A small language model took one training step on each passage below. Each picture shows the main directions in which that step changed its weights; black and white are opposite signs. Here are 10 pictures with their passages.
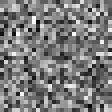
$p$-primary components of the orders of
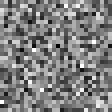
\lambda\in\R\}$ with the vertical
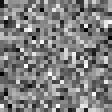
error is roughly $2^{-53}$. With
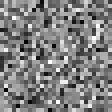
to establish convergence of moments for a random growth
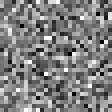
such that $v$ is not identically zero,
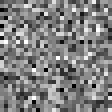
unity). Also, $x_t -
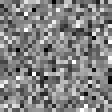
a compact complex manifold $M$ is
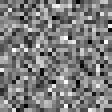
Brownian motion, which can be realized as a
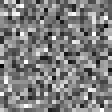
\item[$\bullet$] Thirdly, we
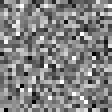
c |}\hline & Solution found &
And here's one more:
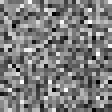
section, we illustrate the regression analyses applied
